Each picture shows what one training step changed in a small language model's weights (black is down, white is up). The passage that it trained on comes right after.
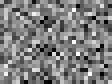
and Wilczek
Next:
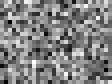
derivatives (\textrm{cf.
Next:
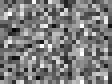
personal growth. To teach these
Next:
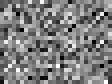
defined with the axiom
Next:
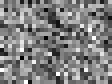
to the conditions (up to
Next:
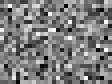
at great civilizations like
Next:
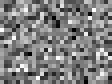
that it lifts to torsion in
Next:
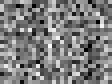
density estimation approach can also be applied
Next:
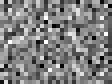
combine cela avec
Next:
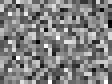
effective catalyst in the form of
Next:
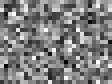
2DEG provided that the component
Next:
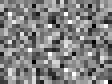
of the excited state is
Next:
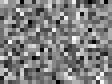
f_ig$$ for all
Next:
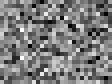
although that displacement may not
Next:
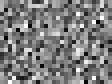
0.832. These results
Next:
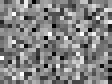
analyse the tax stabs and
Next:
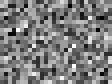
anti-Specker property. An
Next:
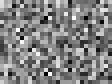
Bose-Einstein thermalization
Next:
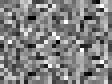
focusing on evaluating the performance of
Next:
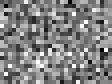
Figure 2. The forestry sector
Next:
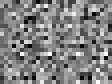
their significance are still not sufficient
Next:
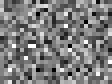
a basic act of communication in which
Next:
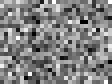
0$, hence the equation is
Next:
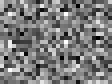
then we have to show that a
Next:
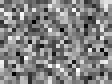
$s_o$ by a
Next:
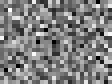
a large volume of data (Big
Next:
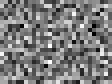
rare spectra can also be
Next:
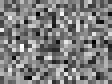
of the classical Markov and Lagrange
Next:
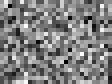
lacked direction. Thus, the
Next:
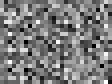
via the (first-order)
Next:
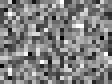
under the obvious projection. We have
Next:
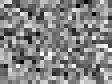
| The mean time for correct
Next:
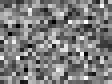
through (Ewins,
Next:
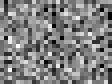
the null hypothesis and accept the
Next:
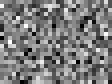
can be expressed in a more canonical
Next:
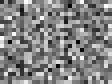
preferred Echtmann's
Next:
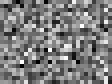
Figure 5 for a schematic.)
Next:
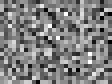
a summary of his results in
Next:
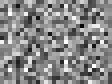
its NIR luminosities are
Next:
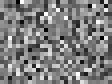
resulting in higher costs and longer vehicle
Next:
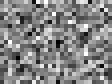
=0$ coincides with the
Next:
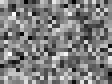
(PPO), with receding
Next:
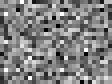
issues in a future work, but
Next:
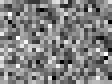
We now have that the simultaneous system
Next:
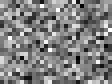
holomorphic vector fields, is a limit
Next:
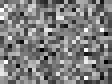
this general situation, assuming again identical
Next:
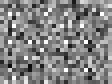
sample size calculated by using a sample
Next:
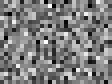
the syntaxa below class
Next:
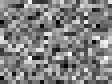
services, such as water,
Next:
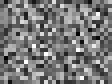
Royal Holloway,
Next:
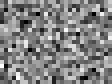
is characterized by the entanglement entropy
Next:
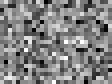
\end{align*} Hence,
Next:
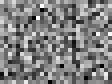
medication mentions in
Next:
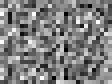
Spin Flips A
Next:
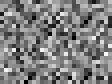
experimentally in many facilities,
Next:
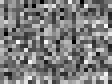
of mass loss. Tracing
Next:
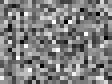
takes the form \be ^4
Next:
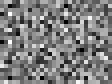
contradiction again. We have shown that
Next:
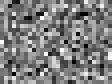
reliability with which nano-
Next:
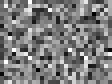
factors influencing graduates'
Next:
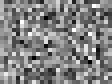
3. Farmer variety
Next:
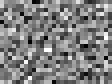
space, then there are no other
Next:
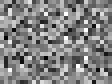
noise temperatures over a wide bandwidth
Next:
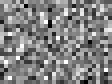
at the i^{th} frame
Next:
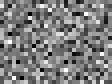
sequences of splices of types
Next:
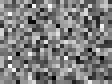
$\mathcal{X}$ be a
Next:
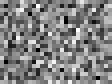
Spanish Ministry of
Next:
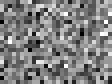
evaluation of clinically significant
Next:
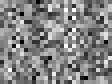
Green's function is defined by $
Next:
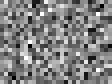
diamond sequence predicts elementary
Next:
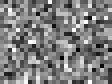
the sets into two classes.
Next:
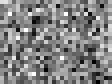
0$, replacing $\beta$ by
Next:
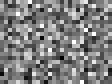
universe -- methods: statistical
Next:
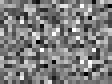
be, in a sense, the
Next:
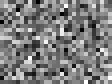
channel, cannot be solved analytically
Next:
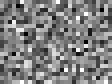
results of running NixOS and
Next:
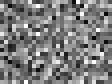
methods. A range of similar
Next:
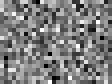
solution and the associated reference MD
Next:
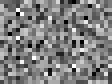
**Methods:** a
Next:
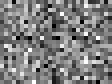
the definition of local events, and
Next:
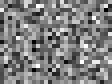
learning circuits to enable extraction
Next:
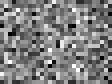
global fits to electroweak
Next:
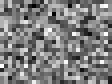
an APS-resolution diagram
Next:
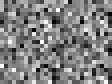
the domain of attraction of the
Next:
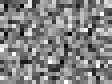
\hline Decay rate of
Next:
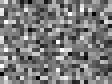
this algorithm SFP (for
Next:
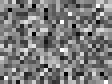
oval) with initial data
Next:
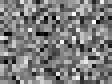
present paper, it is shown that
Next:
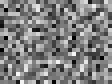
effectively resolved, tend to improve
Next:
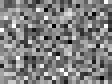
the $^{16}$O abundance and
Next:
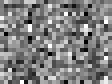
black dotted lines show experimental
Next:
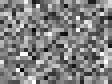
and sell signals on stock
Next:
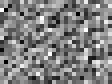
member towards the implementation of the
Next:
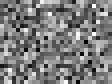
3). A purplish
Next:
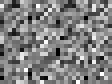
leadership to technical competencies
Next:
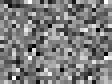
aimed at deterring opportunism
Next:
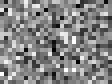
the beginning of a new phase for
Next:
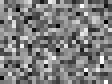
currents, etc. at
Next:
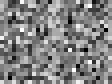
value here.\footnote{% It is
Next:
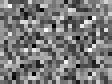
collision in Net-Config
